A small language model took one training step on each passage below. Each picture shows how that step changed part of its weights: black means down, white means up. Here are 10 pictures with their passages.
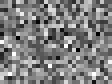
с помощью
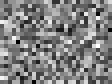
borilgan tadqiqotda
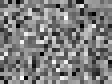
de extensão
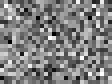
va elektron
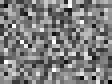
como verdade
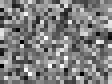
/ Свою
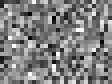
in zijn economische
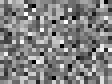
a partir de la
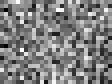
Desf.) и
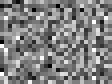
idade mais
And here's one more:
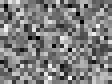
bulan Juni
